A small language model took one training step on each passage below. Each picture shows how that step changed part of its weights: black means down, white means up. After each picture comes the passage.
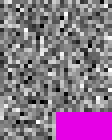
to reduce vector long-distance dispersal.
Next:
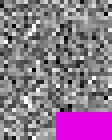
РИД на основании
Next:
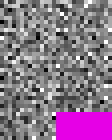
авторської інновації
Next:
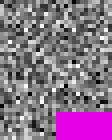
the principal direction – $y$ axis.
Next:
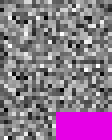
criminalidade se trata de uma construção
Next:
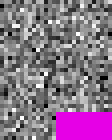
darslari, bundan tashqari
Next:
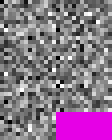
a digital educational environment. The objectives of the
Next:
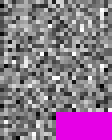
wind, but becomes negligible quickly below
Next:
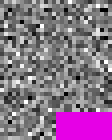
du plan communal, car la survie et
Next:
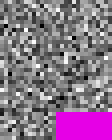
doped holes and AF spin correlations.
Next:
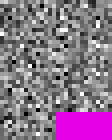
are discussed. Since the stress-strain relationship for
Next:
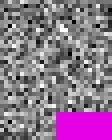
in coordinates $(x^a) = (t,
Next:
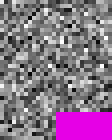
тушуналар берилган:
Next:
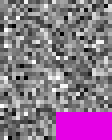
scenarios, such as changing input or output data
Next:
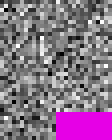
to impose self-avoidance not between
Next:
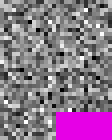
reduction due to erasure-excision} Our
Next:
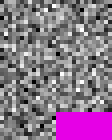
can this power-law be generated which extends up
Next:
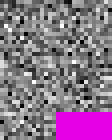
attacker to craft one perturbation and
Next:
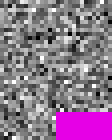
cascades id_{s_a} and
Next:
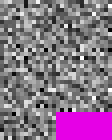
\toprule Model & Image & Prediction
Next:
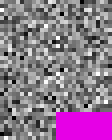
Organizational culture According to Laura A.
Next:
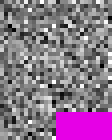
kül oranı da %0,82 ile
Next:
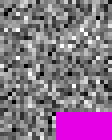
integrations has the same value as if the time were
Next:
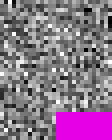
estimator of $\tau=1.91 \pm
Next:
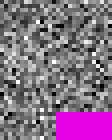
con conexión a internet (modo
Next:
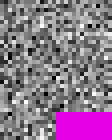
field by Ohm's law $$ \bmit
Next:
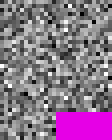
consequence is that the DC resistivity ($\omega
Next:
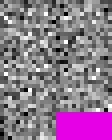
} Thus, for a free theory, we have
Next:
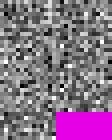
polarization-maintaining fibers are placed
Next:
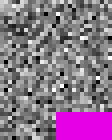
the results of the tests performed during the Instrument
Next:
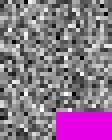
médio de citações de
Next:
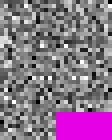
of Dotsenko-Fateev-type
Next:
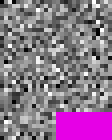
\section{Two-dimensional effects in
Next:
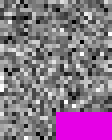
other sites in Khartoum West
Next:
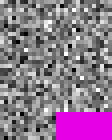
Touch Thank You To The Many
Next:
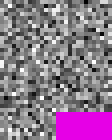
Treatment Plants. Phase III:
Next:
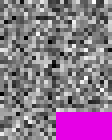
maternal home during third trimester provides
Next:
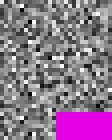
the following pair of linearly independent solutions%
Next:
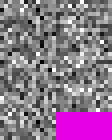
scale is not fundamental but rather a derived one,
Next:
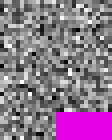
00\right\vert S^{\dag
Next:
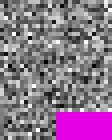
probability. Thus, given $M(k)$ we
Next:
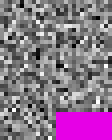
been proposed for the $(2\times4)$
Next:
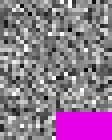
exchange part was used throughout in ORCA,
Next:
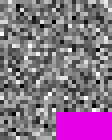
a distance $x$. Defining the
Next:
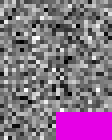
armed gangs known as bandits”
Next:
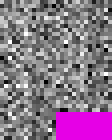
aniqlash va smetalarni ishlab
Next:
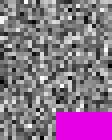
is that each subsystem $^2\Delta$
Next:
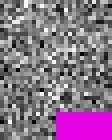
common practice at retail counters. Coins
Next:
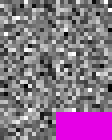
being the binary opposition between nature and culture,
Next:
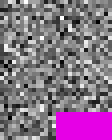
capability. The dashed line is the expected sensitivity,
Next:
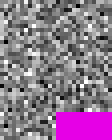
связана возникающая
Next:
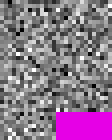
Maximum Parsimony (PS;
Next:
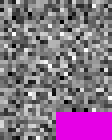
first period in the very first course as part of the
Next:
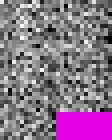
yondashuvlar Namoyandalar
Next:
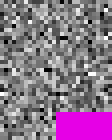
than other modes of strength intervention. 3.
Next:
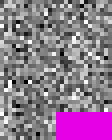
consideration different socio demographic sections and different product
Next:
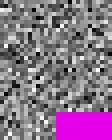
the experimental hierarchy of radii. The fitted
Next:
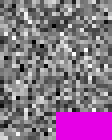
no closed loops formed by these bonds.
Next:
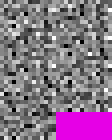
sınırların bulanıklaşması
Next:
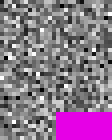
impact for each technology. It is important to notice
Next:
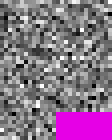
the incorporation of something that is not
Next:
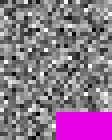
Задорожної «Ідеї
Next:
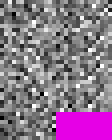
generated samples as fake and is defined as:
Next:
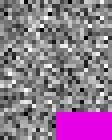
so'ng tiklanish vaqtini
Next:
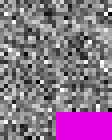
Clínica de Prótese Parcial
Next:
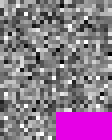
\bfseries{Variable Code}
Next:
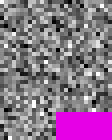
Gaussian synthesized beams and the
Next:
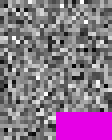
manuscript, and provides more quantitative and
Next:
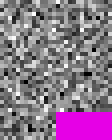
the patient's age as shown in table IV.
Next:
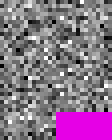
maximizing total wealth creation by the
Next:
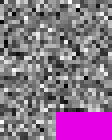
petroleras 17,2%
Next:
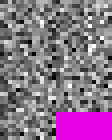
study is guided by the following research question:
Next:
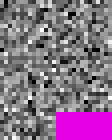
ditunjukkan pada gambar di
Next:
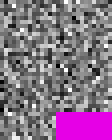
that can be aromatized by
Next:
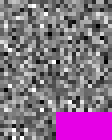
Initially, the atoms are optically
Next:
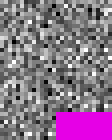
ABUSO SEXUAL NA
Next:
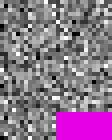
decoder stalls, an assisting procedure
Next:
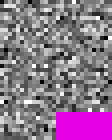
янги Ўзбекистоннинг
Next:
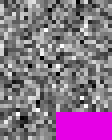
electromagnetic couplings we find that the inclusion of
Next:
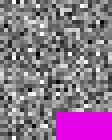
of spin-orbitronics, which utilizes
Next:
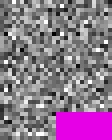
neste momento será enfocada tal
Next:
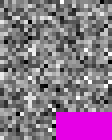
other destinations. Affordability: average amount
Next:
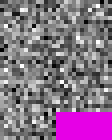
bentuk pelatihan sebagai
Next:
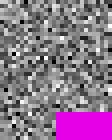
score of 0.95. The results show that the
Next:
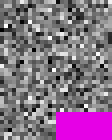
where the customer can avail loan immediately
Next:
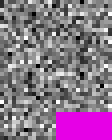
modulação da expressão de marcadores
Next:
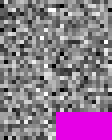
needed, when searching for LLP
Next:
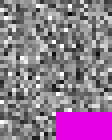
description of alternative optimal control problems that can be studied using
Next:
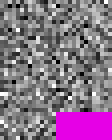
does exhibit the `transitional' characteristic of having its
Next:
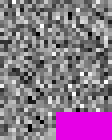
P.T Primazeolita
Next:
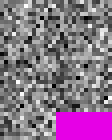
measure is shown. The values of the performance measures are
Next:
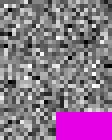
et al., 1982; Lindal et
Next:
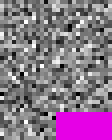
de invoer van investeringsgoederen
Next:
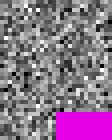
\cite{Bailin}), the quantity relevant for
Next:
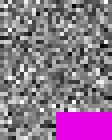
Cubana, em 1959. Para o
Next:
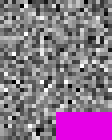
allowing free access to the judicial system,
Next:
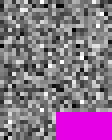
la isla y de mayor circulación
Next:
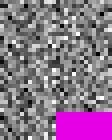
community. One successful example of such collaboration is
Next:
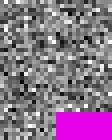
voor de machinebezetting. B a
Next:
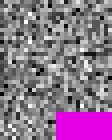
GC image mosaic from MeerKAT
